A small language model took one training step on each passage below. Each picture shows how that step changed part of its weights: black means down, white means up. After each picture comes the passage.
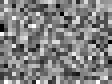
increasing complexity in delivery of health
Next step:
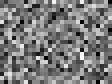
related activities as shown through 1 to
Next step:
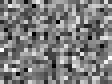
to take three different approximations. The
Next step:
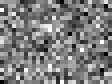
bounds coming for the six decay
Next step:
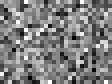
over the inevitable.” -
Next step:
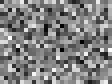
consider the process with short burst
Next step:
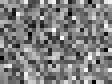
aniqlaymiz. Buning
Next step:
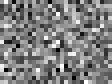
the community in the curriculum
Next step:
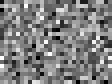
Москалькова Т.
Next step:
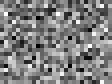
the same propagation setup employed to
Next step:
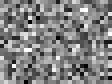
en la prevención de
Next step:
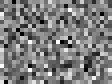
time derivative at fixed $j$
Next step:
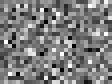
туризма после
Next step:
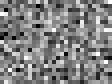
masalalar yoritilgan
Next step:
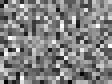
bolalarning inklyuziv
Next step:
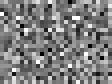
διερεύνηση των
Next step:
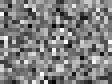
продукт искусства.
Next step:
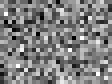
reference. Figure 3 Mean \pm
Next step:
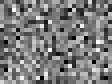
Note that there is a factor of
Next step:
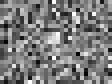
change to volume change of the transmission media
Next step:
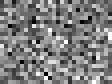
uma obra ao mesmo
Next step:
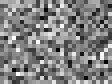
Medical College for
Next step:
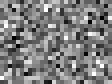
double-blind trial was another
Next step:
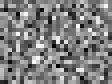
грамматическим или
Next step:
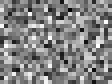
consists of $A$ and Ir
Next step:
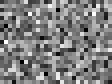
American Economic Review*,
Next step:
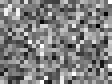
methods (i.e.,
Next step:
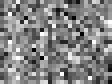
development - Resolution of climate models
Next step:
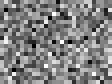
этом определяли
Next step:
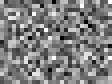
et al., 2021). Technological
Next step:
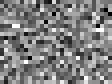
останні два – за
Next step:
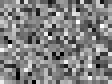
the recommendation is not
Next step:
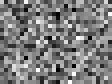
ступања у
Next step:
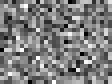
στην περίπτωση
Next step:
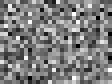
laporan tersebut memiliki
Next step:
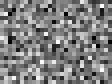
WPQWs can be made
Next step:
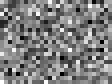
Finally, the method is scalable
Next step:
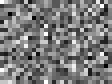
consistent with the results of the selected
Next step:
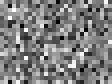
beam is about 10$\arcsec$,
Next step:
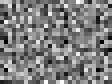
technical and vocational education of
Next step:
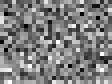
the encounter rate depends strongly on
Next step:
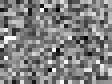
jarayoni esa jamiyatdagi
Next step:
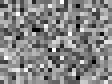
about your partner's essay.
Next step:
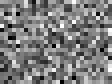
cual fue considerada como un
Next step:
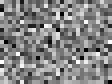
parameters, the ellipticity,
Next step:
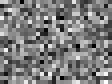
inventado, aposto que
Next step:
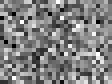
approaches still treat detection, localization and
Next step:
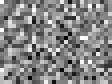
one can redefine the
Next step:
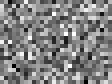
and QZ6P basis sets with
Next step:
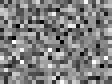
effect, and I'm speaking to
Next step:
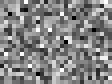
is connected and can give rise to a
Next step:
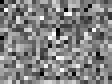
Encouraging partnerships
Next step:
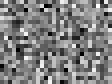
“Zamonaviy fan va
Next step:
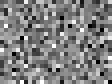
dalam membantu korban
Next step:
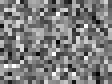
desired time step $t$, resulting
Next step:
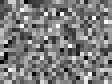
$d$ is the number of model
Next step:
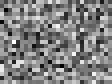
of the $x$-polarized
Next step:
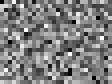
was described from a drawing in
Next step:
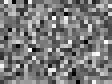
Linguagem de Programação
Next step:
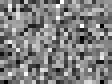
the early stages of this project.
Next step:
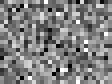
the head acceleration for all
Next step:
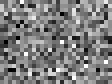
remote areas showed a smaller change in
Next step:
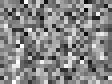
human resources - is the most important source
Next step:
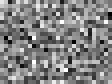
The simple drip irrigation
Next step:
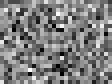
strength of the styrene blended
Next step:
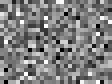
the proposed model, we use noise
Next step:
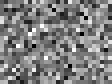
\hat a_k\right)$,
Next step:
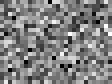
ml) was added slowly,
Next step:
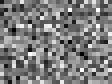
serviços computacionais
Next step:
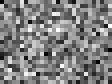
times, the mechanization and chemical
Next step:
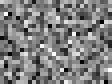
вимогливість до
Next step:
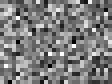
jego badań, w
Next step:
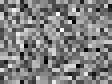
kinematics, must then be combined
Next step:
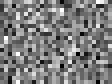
va professional baholovchilar
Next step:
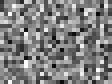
component of developing plant communities of
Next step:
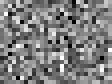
kabi mualliflar
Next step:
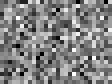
les bénéficiaires des
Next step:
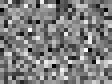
Felipe Tadeu
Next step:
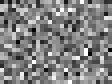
entregues está ligada a
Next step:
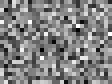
halol va pokizalaridan
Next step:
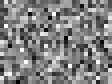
the factor $F(p)$ in
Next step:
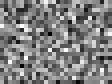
bracket (\ref{gamma})
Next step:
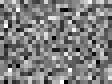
guard tube, was allowed to
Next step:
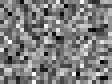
are utilized. Fig.
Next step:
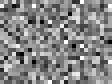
mavjud, bu
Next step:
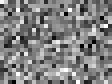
of about a factor 4 has been observed
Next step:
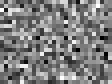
which must be effectively protected even when
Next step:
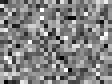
least because in most such simulations no
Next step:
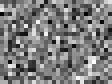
España como centro
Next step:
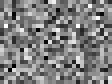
ko'nikmalarni rivojlantirishga
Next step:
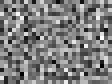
structure of it. Thus, the
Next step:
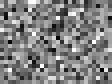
financial distress menggunakan
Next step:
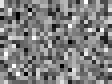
innovatsiyalar esa ta’lim
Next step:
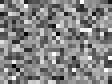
G_n is a complete graph,
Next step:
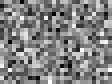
travaux de recherche qui
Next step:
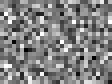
SPORT VA
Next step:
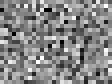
у більшості
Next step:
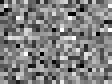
unidirectional phonon
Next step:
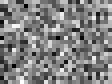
a seller working in a
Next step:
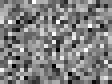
h/h^3 \ee and
